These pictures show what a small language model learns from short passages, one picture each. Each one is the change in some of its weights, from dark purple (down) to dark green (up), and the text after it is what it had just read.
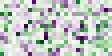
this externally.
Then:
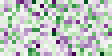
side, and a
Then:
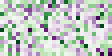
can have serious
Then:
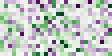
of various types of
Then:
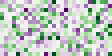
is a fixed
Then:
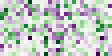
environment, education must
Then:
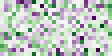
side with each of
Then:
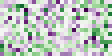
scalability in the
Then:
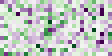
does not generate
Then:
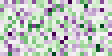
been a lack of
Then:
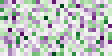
i from 1 to
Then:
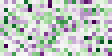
computed. The
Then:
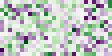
finding of this
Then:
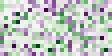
or feel that the
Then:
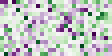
the Ph.D.
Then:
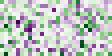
and Dr.
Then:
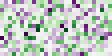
been included in an
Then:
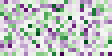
are provided.
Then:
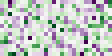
of life as well as
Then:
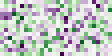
Risk of
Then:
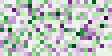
leak detection methods
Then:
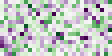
basis of the system
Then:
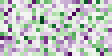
them to a new
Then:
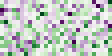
gravel bed
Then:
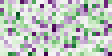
recent times
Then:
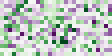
β . The
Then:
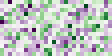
applicable to this
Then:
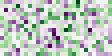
for the inclination
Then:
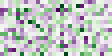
to approximate
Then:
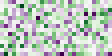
on genetic
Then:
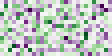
from other users.
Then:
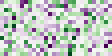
weaknesses in
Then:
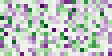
These commands are
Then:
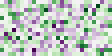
shows the THD
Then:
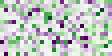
in the comparison
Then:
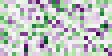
of the findings of this
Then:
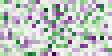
Supplementary material
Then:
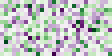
selected for their
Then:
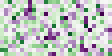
stand-alone and
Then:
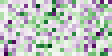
at the University of
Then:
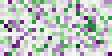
and analyze them.
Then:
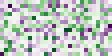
significantly more in group A
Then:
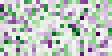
SDMA is
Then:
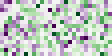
incubated in the
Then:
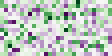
in inclined
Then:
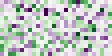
swing also results
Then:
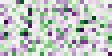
approval All
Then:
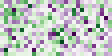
model was employed to
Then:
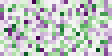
behavioural finance
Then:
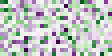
2: Initial
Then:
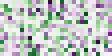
programs. and
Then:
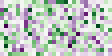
class. I think
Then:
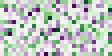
in regions with high
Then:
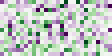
report aims to
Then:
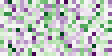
have been mentioned
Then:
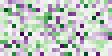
elements are needed
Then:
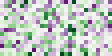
6): The size of
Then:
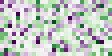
New entrants
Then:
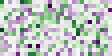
data: reviewer and
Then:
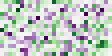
the mesh or
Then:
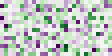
much higher than by
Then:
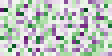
conditions. Lane
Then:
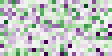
marker between the place
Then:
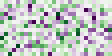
derived from system
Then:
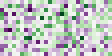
limited to the
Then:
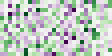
change (load
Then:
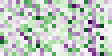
opportunities exist
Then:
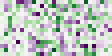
side and loaded
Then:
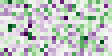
entropy AIC
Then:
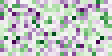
it from harming
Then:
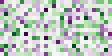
that “perception
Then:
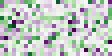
b \cdot
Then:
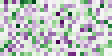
one GPU,
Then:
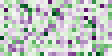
M30, and the
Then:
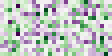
politics of our
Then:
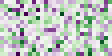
beneficial within and
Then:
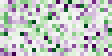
three examples of
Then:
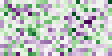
finding reflects
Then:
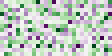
surplus power from
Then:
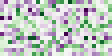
alignment may be
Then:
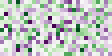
to reach key
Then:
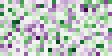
spell after the
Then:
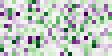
or OFF
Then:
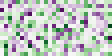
that syrup
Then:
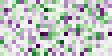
one of the leading
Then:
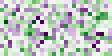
theories of
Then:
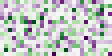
obtained from Pidong
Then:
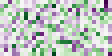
tool chaos,
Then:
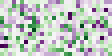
and family history
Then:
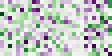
of solutions of
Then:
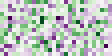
a teaching based
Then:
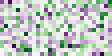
can yield very
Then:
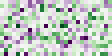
mixed in the
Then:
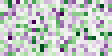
a flowmeter
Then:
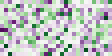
for comparative study.
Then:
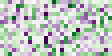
with the cell dry
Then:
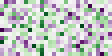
The other possible predators
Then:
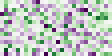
the second most important
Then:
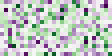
for the computation in
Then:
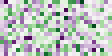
comparing with the
